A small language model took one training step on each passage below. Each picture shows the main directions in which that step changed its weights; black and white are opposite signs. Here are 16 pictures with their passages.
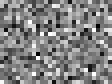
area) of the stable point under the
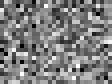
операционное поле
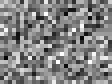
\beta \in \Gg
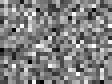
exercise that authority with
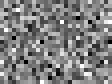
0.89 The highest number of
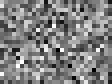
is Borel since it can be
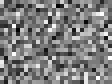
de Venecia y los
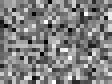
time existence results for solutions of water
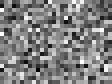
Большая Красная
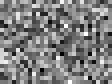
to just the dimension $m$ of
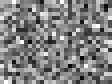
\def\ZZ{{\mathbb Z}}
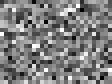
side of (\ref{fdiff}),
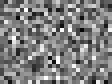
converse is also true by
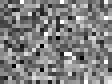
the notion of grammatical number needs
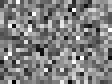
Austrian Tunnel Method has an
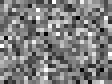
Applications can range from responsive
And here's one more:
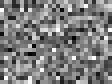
хотя именно эта
